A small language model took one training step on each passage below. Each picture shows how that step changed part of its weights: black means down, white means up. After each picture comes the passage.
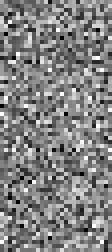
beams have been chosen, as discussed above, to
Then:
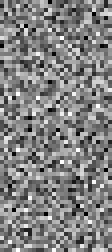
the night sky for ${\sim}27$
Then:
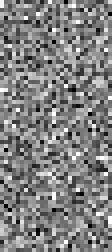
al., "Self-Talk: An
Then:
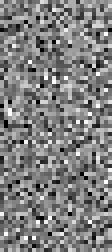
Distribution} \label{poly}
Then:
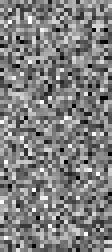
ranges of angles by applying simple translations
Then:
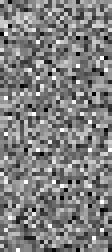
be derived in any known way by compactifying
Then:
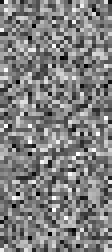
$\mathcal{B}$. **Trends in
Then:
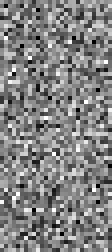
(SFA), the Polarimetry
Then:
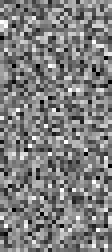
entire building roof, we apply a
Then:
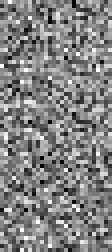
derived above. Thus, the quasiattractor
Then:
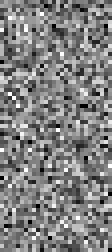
one, but we coated the side faced
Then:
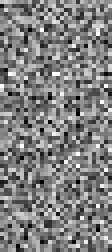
the linear evolution of the auxiliary wavefunction
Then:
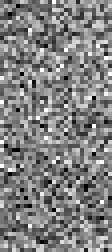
50 realisations of the random noise. Other
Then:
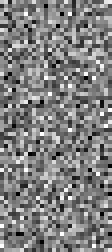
Dependence of $p_{\rm t}$
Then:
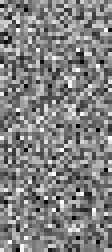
topic or field. Then all cited
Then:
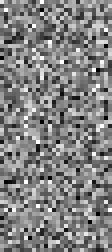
a \textbf{63.14\%} reduction in
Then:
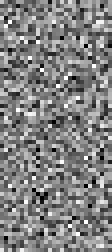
flows in the infrared to a small
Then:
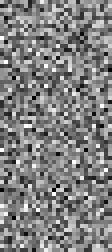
package. The final H$\alpha$ and
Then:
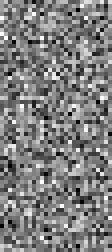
that the comment is refereing to .
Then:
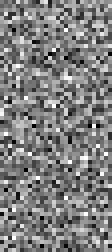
section) that will also produce the state
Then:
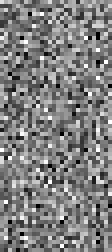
\title{Power Flow Solution in
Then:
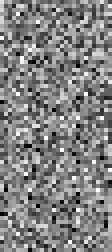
different sizes (white circles).
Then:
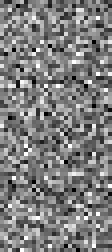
curvature tail and its exponent.
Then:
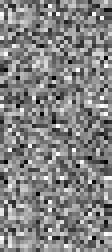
explicit symmetrization or antisymmetrization,
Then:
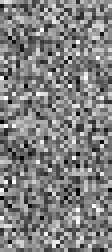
the metric describing the geometry of spacetime depends on
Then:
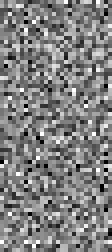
panel) calculated within MBJLDA.}
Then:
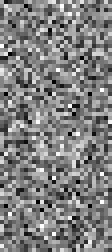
conditions under varying percentage of training
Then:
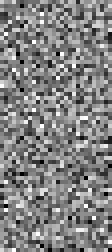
Award (2008), and the IEEE
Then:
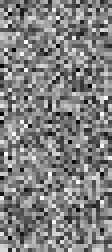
bands, which improves the current understanding of the
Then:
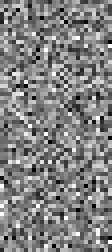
equation with deformed $sl(2)$
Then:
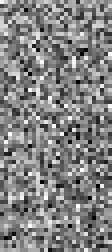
of the time-reversal symmetry breaking and
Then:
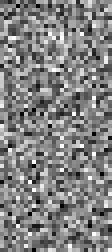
peer reviewed version of the following article
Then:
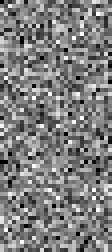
obtained as follows. Sun[14] modeled
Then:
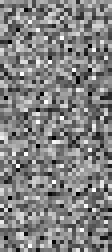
in silicon in a separate experiment.
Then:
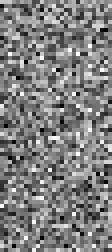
the mean total luminosity is annotated on each
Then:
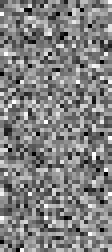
separation of one-tenth of the pole
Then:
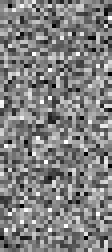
industry. We downloaded the
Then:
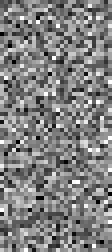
tail of $P(\rho)$ with
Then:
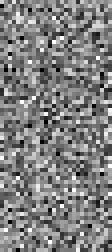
$\kT=1$, radii distributed
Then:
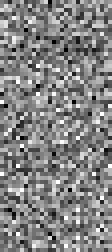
exact chiral symmetry are feasible with known
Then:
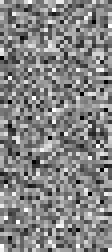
order of the sources is the same as in
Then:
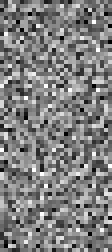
recording of tongue movement in
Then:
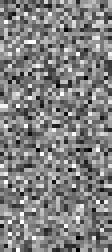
whatever the model assumptions. Since the results
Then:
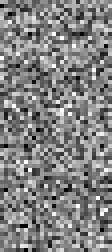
are found through an obvious extension of the solution
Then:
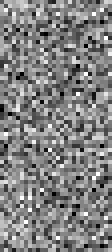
explained by an original leptogenesis mechanism
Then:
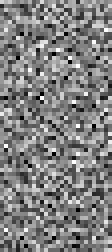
the variable star candidate sample to a level
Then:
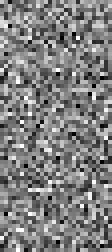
be fulfilled to an excellent
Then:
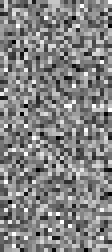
In the existing literature, the analysis for
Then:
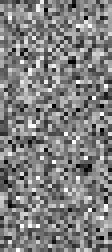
The helicity-3/2 structure function is
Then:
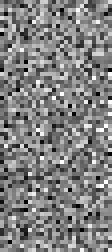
and Lakkaraju,
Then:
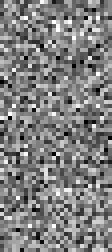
some examples of natural Panama
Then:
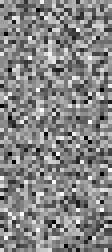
with the periodic boundary conditions in three directions.
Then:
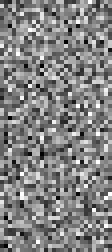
a single branch cycle. Two features
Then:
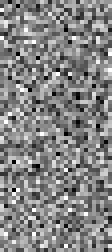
studied here. The hopping energy in the
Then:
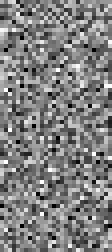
(the Linde Gas Group,
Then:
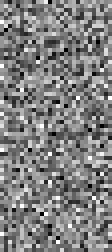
uncertainties are also calculated from the relative uncertainties on
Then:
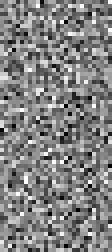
second-order nonlinear theory of perturbations in
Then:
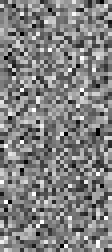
Seymour \\ Human Computation
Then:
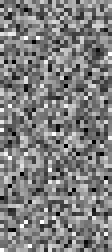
large faults. We argue that a local fluid
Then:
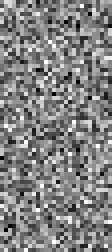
evidenced by the American
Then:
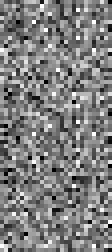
cost alternative is a fleet of
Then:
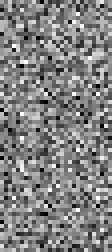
with respect to the ($x$, $y$,
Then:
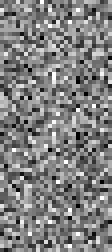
an applied science. Alternatively,
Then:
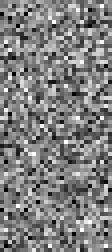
then remains at a level of 300-400
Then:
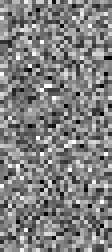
94~\% improvements in compression and up
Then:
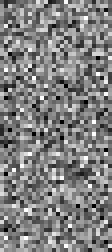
probabilities. This is the aspect that is of
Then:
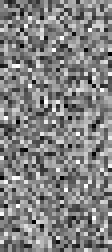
maximal value, the discovery potential can
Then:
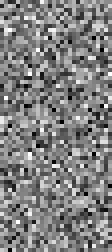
considered: the 2DEG is assumed to be in
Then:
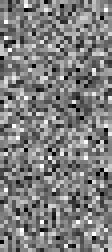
is the small-scale dynamo: amplification
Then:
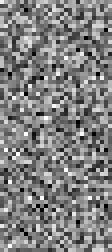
of environmental spin impurities that cause
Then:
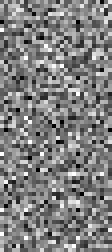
vehicle speed and direction. The
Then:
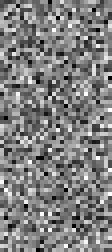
refer to $F$ as the fidelity.
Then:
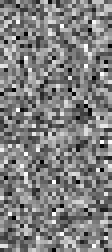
disk), which is $\sim$ 130 au
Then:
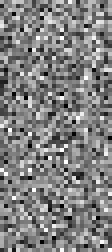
on the other hand, exhibits narrow spiral
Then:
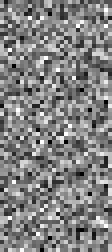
is then trivial, and we get
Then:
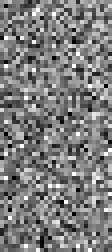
S_i \mathbf{x}^\ast +
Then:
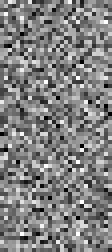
Wu, Chen, Yin)
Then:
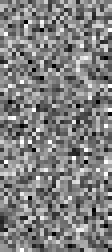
Project DIABASE, and by
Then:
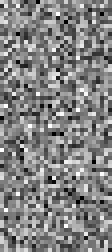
triangularized. In this case, we have
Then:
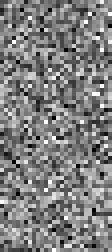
small for the first MW of wind power
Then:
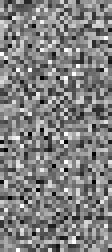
tensor train operator, the proposed approach avoids
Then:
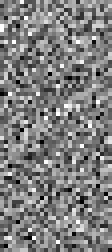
reversibility paradox, Zermelo'
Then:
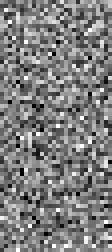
is obviously lower than that with respect to
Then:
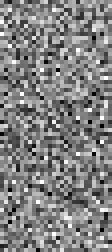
molecular system can be classified in the MS
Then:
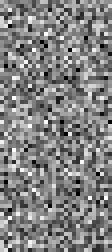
data with the multipoles $\ell$.*
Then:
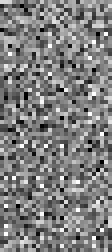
the term \emph{polynomial} to
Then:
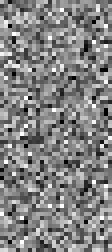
be nice to have a calculation which in principle
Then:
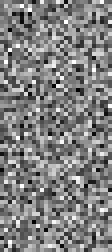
structured outputs by summarizing distinct
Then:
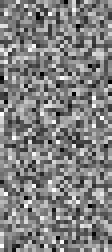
distinct layer dependences of spin-orbit
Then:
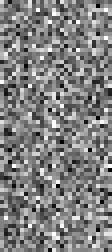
continous line represents the true value of
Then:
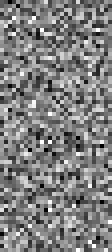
precise consider for example, as shown in Figure
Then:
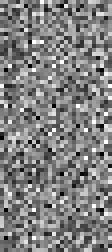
\begin{table*} \centering \small
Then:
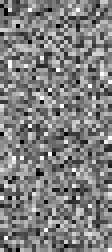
the upper bound on $b_k$:
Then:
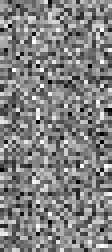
contribution in the properties of the absorption lines in the
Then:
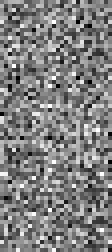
concentration of three intrinsic defects in
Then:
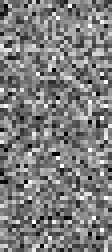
were computed based on the 10th sample of our set
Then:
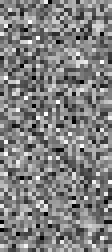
values, for fixed $N$, and this
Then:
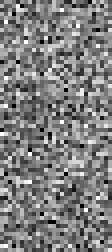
have already reached it as time goes by.
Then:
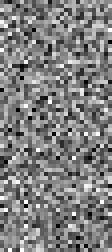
entirely different rate laws. During the regime
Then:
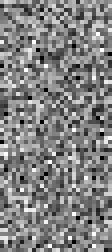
the $\eta-\eta^{\prime}$ mixing,
